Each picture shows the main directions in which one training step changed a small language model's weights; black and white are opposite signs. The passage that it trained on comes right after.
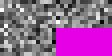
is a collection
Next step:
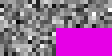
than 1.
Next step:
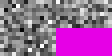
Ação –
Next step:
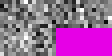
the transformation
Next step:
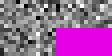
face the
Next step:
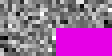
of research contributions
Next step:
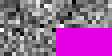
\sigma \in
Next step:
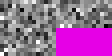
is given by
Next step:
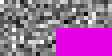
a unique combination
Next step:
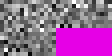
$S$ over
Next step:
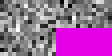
be a ball
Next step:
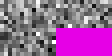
la apuesta
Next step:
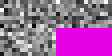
a solid
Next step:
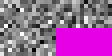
it is clear that
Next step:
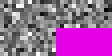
even better than
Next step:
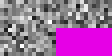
or CE
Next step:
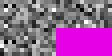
what questions will
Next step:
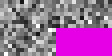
and 16). The
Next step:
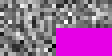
то в
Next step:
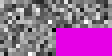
Let $D$
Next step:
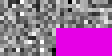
subsets of
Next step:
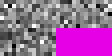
does not contain
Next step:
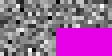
a lot on
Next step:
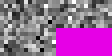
was already
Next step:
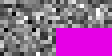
negative rational
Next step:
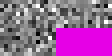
valuable information
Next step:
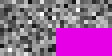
se manifestar
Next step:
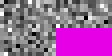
mouth and
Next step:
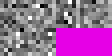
feed rate is
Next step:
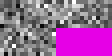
\otimes A$
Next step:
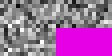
vortex at
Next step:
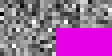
та їх
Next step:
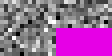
Increasing the
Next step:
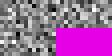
three independent mass
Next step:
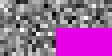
to twice
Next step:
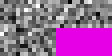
array to track
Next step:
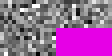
variation is
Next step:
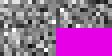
In this case,
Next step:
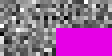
distance to the
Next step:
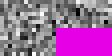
of educational
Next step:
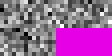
the existing
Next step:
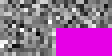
main results} It
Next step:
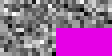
the results were within
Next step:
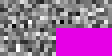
on BIM
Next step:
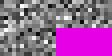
test instances and
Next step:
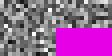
a concrete example
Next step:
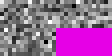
a total N content
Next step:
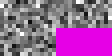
to study the properties
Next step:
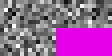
die schwer
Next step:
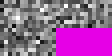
others has been
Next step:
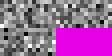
Assume that
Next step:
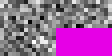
to Develop
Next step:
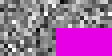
diseases during
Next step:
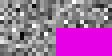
va axborot
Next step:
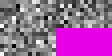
finance used by
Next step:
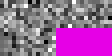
stove when compared
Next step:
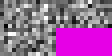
deposition rates
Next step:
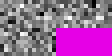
under significant relevance
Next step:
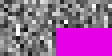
that the sequence
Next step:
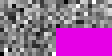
ecology and
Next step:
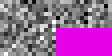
the extension of
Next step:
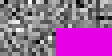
stories and
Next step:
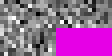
Alcohol and
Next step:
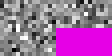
the end of
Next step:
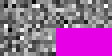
conditioned process
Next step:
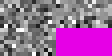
it is often
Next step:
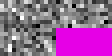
A training need
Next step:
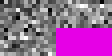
de doce
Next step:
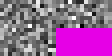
resultados indicam
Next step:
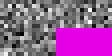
information is more
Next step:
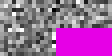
a parabolic
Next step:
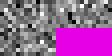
Conventions de
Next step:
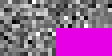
use the same argument
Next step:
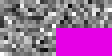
different steps.
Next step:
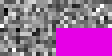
raw images
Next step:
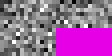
$, there are
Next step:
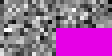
y edad
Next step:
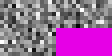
technological models are
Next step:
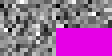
has to be
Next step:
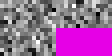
as well. In
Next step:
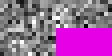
і науки
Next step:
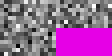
that the definition
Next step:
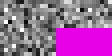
VDE) –
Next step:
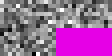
Are the
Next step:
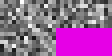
de Figuras
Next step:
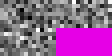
ratios of
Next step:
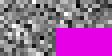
side, only
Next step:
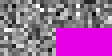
represents the potential
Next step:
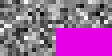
document sera
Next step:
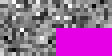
can say much more
